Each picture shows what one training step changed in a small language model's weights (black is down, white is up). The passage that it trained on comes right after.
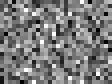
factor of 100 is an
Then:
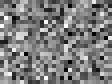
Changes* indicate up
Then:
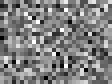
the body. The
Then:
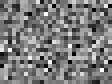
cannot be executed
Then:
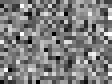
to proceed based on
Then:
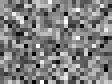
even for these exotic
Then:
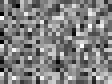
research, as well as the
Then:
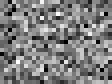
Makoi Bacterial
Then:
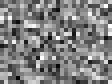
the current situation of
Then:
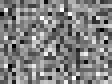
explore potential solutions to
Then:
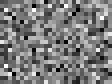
positive value of $t$.
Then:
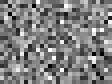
words, this finding
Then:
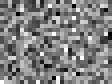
acid, heated in an
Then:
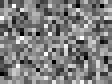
mean was greater than the
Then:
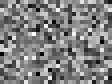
MOS capacitor
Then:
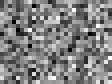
stress displays a
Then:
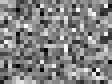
activity resulted in the
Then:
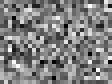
that the LDA model is
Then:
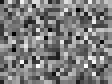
damping rate, in
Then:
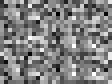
the following theorem:
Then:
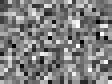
the construction and operation
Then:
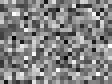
problem. But this only
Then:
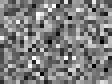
by leaving factory
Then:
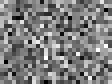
might conjecture that
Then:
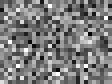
of galaxies in a
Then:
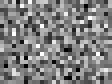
then downward, and the
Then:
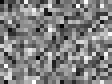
is organized as follows:
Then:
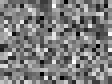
\& Melia}
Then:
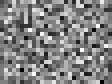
astrometry, the
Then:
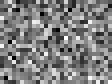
deleted. Hence the
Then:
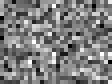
the quantization of
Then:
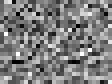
of the electromagnetic
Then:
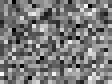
of conditions for the formation of
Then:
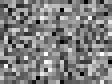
not be possible to write an
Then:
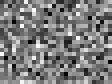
relevant issue. To
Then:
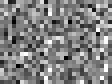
exclusion criteria.
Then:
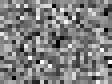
they use restraint
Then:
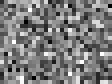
which involved observing and
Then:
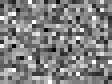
sole recognized example
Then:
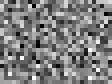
with the vaccine
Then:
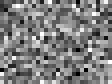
Four magnetic moments in
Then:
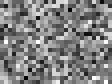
magnitude ($\mu
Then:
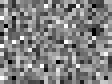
TeV regime so long as
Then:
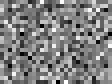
become a sine qua
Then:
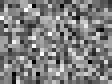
free path. As a
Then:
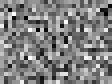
it provides efficient and low
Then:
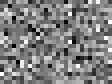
images obtained in the optical
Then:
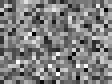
of Minorities in
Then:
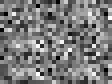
to the value of the function for
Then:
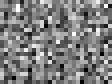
downloaded the
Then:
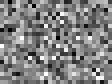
engine in the second
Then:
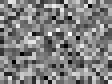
of the bulk energy
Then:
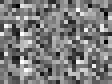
so on, all of which must
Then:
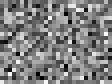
To validate species
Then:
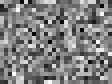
facades and the
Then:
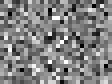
action corresponding to a particular
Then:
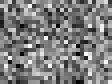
%% of authors'
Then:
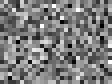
from a higher-up, or
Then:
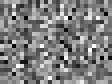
review also reported its
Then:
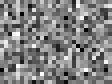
Furthermore, we provide
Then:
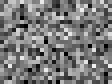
designed of 20 Mpa
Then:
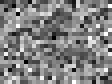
a hands-on,
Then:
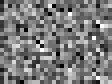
is of the order of the
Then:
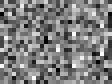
& Whole Tumor
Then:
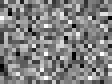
governance due to the
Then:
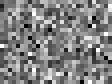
their research a $2 \times
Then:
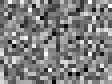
thus hampering progress
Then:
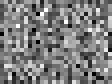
that counts the powers
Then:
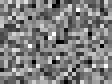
was 40 years of
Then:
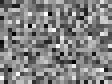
as a heartbeat
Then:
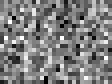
may be written as
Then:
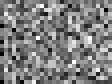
the Ministry of
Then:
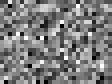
SWCNTs at
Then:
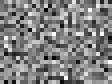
Frenet frame at
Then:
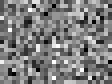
forming from these molecular
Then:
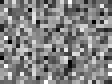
differential treatment to
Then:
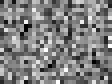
able to learn the
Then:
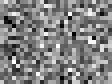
can control the spin dynamics in
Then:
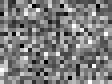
success of food
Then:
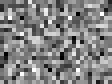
data/data fields
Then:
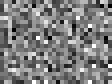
end of these processes. This
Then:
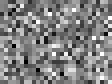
into account the balance
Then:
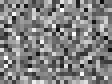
make the real difference.
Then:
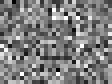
significant, in contrast to those
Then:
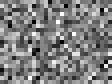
\\ TauREx &
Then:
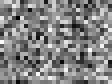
Therefore, the sufficient
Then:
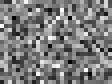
are exchanged for
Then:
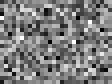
in two positions:
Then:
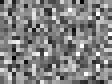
to improve the process,
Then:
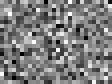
of the dipole operator
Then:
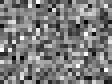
of *B. canis*
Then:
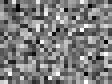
particles is condensed
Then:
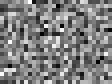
material line defects scales
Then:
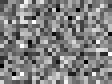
complemented the previously
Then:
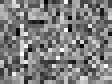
from such sources, and
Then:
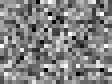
These spaces are important because
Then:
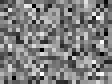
steel part used in
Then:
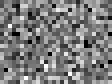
earmarked forces and
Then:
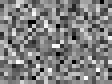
literature. It is an
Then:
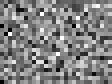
nontrivial logical
